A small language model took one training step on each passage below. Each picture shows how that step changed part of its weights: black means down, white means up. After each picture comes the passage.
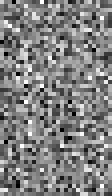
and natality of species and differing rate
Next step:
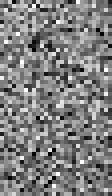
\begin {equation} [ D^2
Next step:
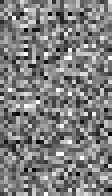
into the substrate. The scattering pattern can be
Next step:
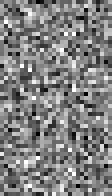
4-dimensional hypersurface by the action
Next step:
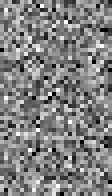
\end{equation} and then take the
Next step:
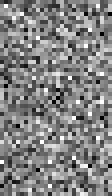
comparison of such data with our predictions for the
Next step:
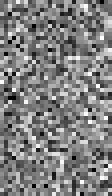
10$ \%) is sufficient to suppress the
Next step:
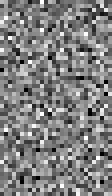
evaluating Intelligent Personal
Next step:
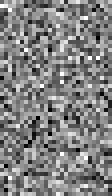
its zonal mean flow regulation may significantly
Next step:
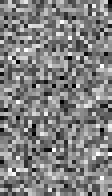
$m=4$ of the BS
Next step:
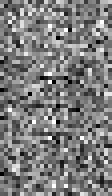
proof follows due to canonicalization being representative.
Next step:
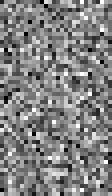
summary report are generated as Microsoft
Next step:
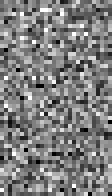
stretched by a factor of
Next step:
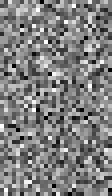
or not. In order to use the cloud
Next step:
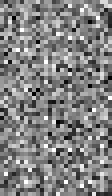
the K\"ahler moduli due to
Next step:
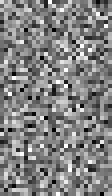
initial high-level theoretical and detailed implementation
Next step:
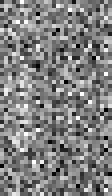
the gravitational instability of the disc. It
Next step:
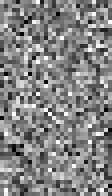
equations of motion in 4D and expand the
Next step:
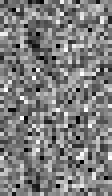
fission can find more details in the
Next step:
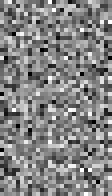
all basis functions used for the model generation.
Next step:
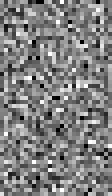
processor with a high speed bus can
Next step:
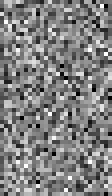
and in the initial conditions, then the system
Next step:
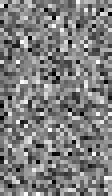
interface layers, which has a less
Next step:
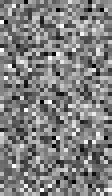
distribution of geographical sites. If
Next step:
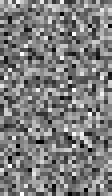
of topological phases, for they can generate a
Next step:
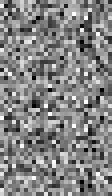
Rearview Mirror:
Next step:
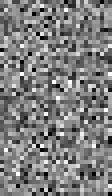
\clearpage \begin{figure} \centering
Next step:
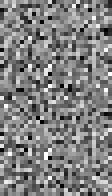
4cm]{} \end{subfigure}
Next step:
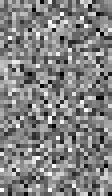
possibility of the binary-ULDM system
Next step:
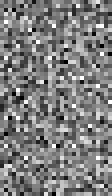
calculate this coefficient for various configurations and categorize
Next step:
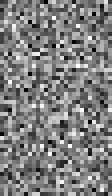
that it can be seen as an uniform
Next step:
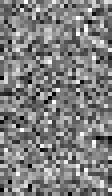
which transforms \begin{equation}
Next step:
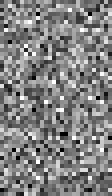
Lines are guides to the eye.}
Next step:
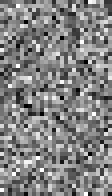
events are weighted with the results of
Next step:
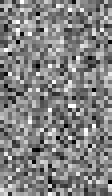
the BSR relation (13), yet the
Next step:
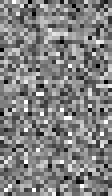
as the cooling factor $\eta$, the
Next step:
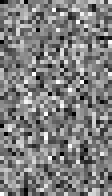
interference minimum around 280 nm (see
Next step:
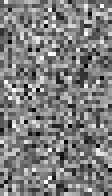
defining a specific \ac{db}
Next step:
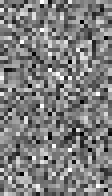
essential for spintronics and other modern
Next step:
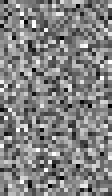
precision analysis is outside the scope of this
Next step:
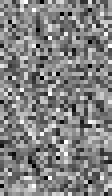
on the planar multi-mode
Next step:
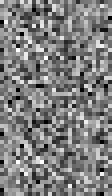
(LDoS representation) and for
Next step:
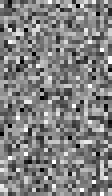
specific state space topologies which indicate a capacity
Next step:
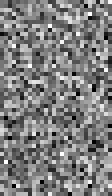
impact, then photon $i$ takes account
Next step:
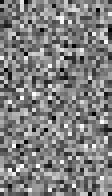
different choices of $d$ of
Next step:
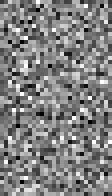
dynamics for the class of stratified
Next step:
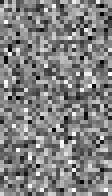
for the axial variables $\Pi_z$
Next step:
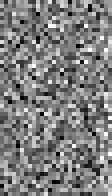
system, we are still a long way from
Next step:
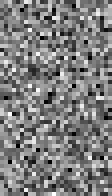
s} \simeq 1.2 \times
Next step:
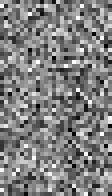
to properties of the eigenvalue spectrum of a given
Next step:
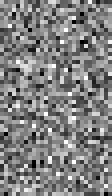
poll for monitoring the status of the
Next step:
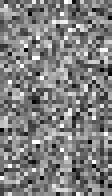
pyramid wavefront sensor
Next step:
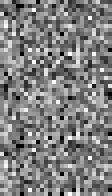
1~to~2~cm away from
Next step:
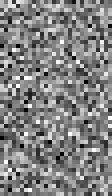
of the complex bus network of
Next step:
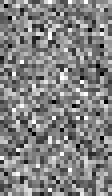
standard off-axis setup where we used a
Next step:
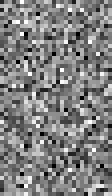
the temporal evolution and solar rotation to obtain more
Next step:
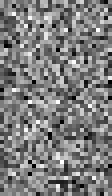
ten distinct sets of prompts, each corresponding to
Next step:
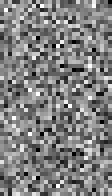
\rangle^2$, it is clear that
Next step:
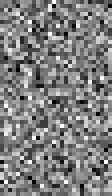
controlled by the EC-Lab
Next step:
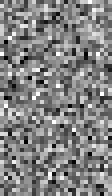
of Ge-deficient stars mainly come from
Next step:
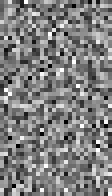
The deblock module integrated inter-context
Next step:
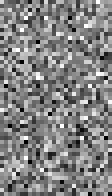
the interaction of waves and currents and the
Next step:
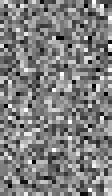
dimension, particularly of the M1 panels,
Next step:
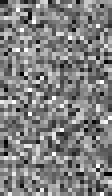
the scalar case. Now let us turn to
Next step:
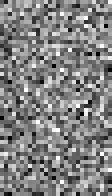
such formulation may be equivalent to construction presented in
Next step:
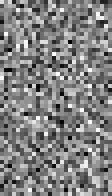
this and other crystals with us before
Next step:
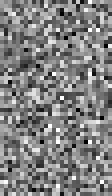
only filled bins will be located on the
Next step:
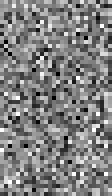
case, STM-based vertical atom
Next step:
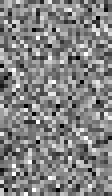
in agreement with the results of our model calculations
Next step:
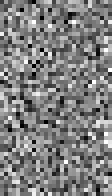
Keller, H.U.,
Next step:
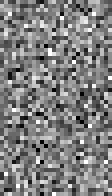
considered for this sample. The remaining symbols are
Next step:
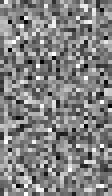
umbral dots and light
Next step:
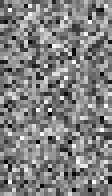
Carlo methods, antiferromagnetic order was found for
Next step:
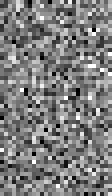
seems to occur more frequently under slightly larger
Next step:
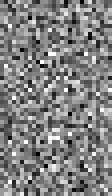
system \eqref{sfl} such that
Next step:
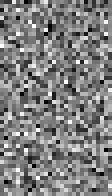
cores} In the following we present a
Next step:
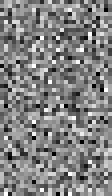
in detail, we give a brief description of
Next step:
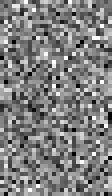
where $E_{JT}$ is the
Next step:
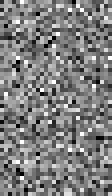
the condition \begin{equation}
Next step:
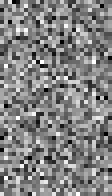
\sum_k P(k)
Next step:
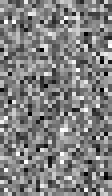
retains its performance in noisy environments.
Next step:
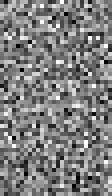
was in one of the two nod positions
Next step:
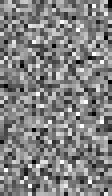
$j$ also shows strong spatial variation -
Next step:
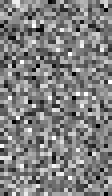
It can be shown that the growth rate is
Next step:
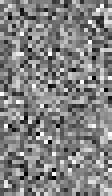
available. So, it is often very necessary
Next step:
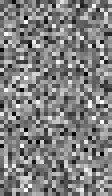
and the director of the addiction
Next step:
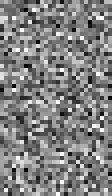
the corresponding surface Brillouin zone
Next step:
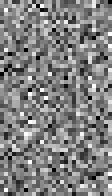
\caption{The ratios of the photon with
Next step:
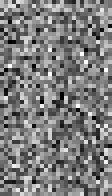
of the molecule. Because of applying only the
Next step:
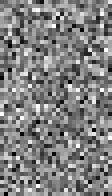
estimate the LAS, which is the largest
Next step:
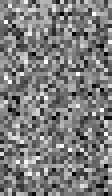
at the origin. For example, the
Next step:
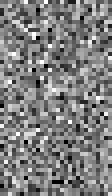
(and as a result, the energy
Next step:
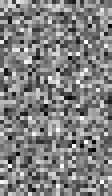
of the equation cannot be taken for
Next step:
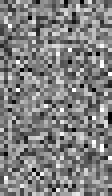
such that $$(1 - \Delta
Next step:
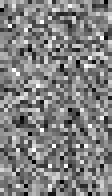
when we look only at the beginning of
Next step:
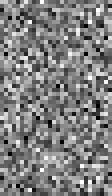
and C.~R. Dean,
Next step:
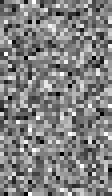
nonzero longitudinal field $E_z$ on
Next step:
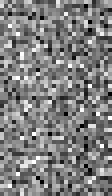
the stellar atmosphere through the stellar
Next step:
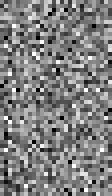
+(\triangle \omega _2)\varphi
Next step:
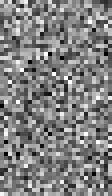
and NLoS paths are collected in
